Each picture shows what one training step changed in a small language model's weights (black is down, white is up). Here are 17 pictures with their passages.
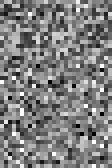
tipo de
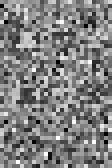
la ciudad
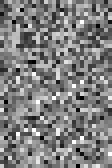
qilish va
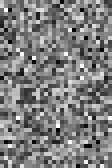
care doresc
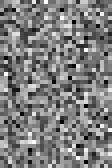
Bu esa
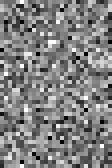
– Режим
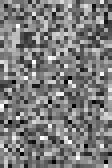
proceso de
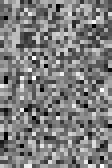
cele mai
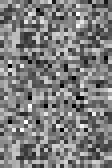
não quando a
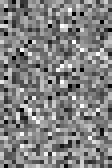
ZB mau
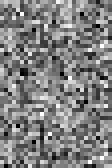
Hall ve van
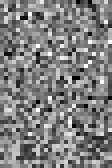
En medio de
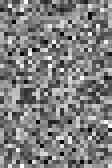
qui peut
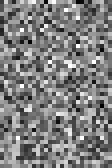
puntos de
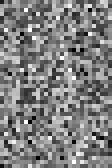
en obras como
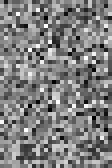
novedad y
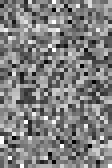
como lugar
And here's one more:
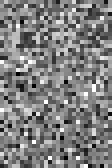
та часто
